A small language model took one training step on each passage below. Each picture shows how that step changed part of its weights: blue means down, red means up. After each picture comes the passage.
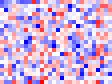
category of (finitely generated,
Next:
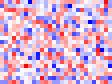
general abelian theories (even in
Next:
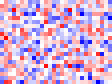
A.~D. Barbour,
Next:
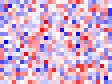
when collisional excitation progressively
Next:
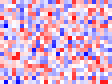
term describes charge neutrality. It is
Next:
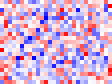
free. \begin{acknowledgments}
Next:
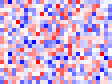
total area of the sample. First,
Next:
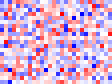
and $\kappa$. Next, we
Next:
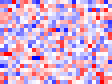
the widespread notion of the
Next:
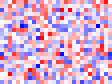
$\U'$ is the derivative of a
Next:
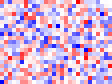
The epoch immediately after the initial singularity of
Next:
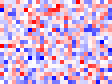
radioactive decay processes and utilize the
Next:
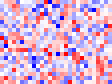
diameter is bounded : $\sup
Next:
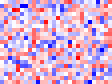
obtained by solving the rate equation for
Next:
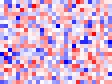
As expected, the electrons get
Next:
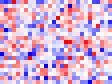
the approximate solutions. Now we consider the
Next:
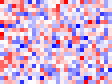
discussions of quasi-reversibility
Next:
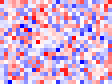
before $t_m$ is the
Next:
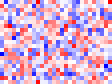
The Ohio State University Nuclear
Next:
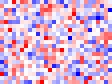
any Laplace eigenfunction of
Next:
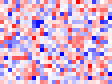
analysis has yielded no evidence for
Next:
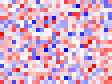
empirical studies with writers are needed
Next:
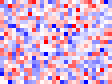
where $G_1\in
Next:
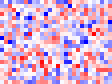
is the smallest, electrons thermalize and
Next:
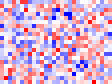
stationary metrics of physical interest, and we
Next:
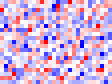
this way. Roughly
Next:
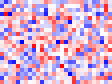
there exists $a" < x$
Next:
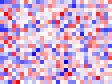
the same as $p$. Therefore,
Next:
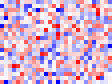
soft potential in $\gamma$, resulting in
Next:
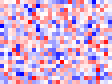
the next correction in the asymptotic expansion of
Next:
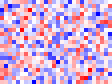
least 48 hours after the
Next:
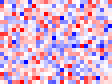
individual masses by factors of a few
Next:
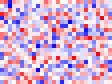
included such that both stages of
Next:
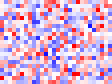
which contribute with the opposite sign as
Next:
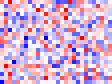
the single source. For instance, if
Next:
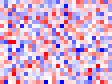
$$E(\infty) \cong A
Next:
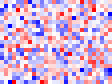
\hh In this section, we introduce
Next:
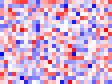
us to conclude that $V$ is
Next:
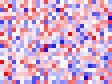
that are the results of $k =
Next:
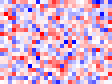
for all $x\in X$.
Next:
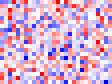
to the strong Kervaire
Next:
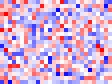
from the generating function of Legendre
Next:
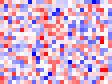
which in turn determine the time for random
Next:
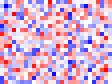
the methods were: a time step
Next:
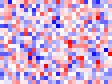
of Canada. The work of
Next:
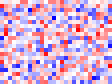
has recently become popular in the
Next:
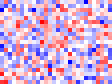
the (even) function $\sigma
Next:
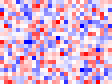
SOI, e.g.
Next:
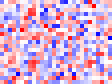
suppress external backgrounds by several orders
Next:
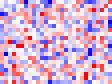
obtain sharp superconducting transitions with
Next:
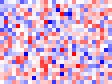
first fundamental form is the symmetric and positive
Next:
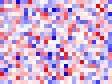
set of sensitivity analyses.
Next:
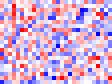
mass. It therefore does not require a
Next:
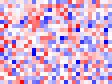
by the time-shuffling technique
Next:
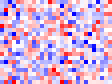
polynomials \dots} \author
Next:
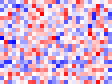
generated between the hole and electron
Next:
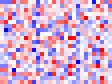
a numerical method for solving the
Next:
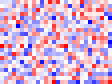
environmental processes can vary considerably between
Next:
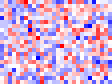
the aim of optimization is in
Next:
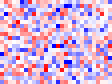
have finite momentum density (analogous
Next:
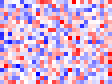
& {\scriptsize$+\tan
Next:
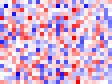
Ti-$d$ band empty.
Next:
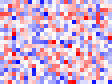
\caption{Numerical results of
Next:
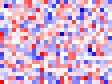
this result in terms of sampling. In
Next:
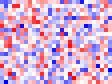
the way described above, then they never
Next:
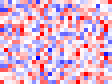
hot mirror mounted in
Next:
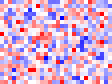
was displaced. Ball showed,
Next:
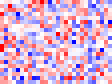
Neutral Inclusion Problem}.
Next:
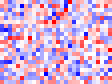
that the dual pairing of a product of
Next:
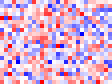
enable similarity measurements on vectors from different
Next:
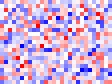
the OS). Under such scenario,
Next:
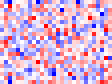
(ii)} hold, in order to
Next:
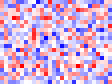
Riemannian manifolds. Motivated by
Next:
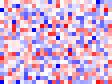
CMD'' ($BS2fit
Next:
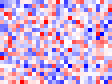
$d$-dimensional $N
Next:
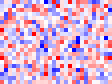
black holes more massive than would be allowed
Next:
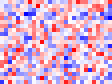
always, depends only on $R$.
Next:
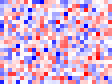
$H^1$, we make use
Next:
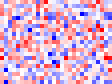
above, of particular interest for applications to
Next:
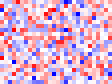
isotropic and the stresses can be represented
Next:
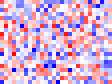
our results. This helped
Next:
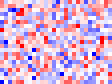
a phase transition would leave characteristic
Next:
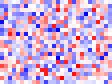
sup evaluation. Player
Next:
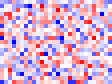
of order $k$ and gave
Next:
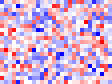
what our algorithm for capacity minimization
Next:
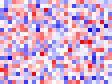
in this work measure different signatures of the
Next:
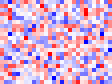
of the local theory if one moves
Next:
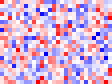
B$ is \lno. For
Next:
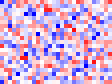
index, we take the subgroup $\langle
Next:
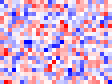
Institute, Sanu,
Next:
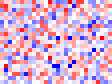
the NOT were obtained through the
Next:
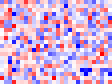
reproducible with the provided code, involving
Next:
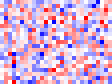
\caption{Example pseudodata showing the
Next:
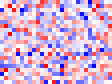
Let $\calG$ denote the set
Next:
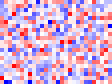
triangle are $[1\colon
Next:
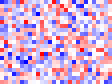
translation, {in a bounded domain}
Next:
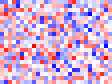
positive definite matrix,\\ (iii) the
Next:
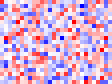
so-called *grand-design
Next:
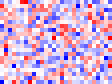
corresponds to the change of the
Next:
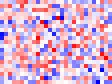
forms are invariant with respect to
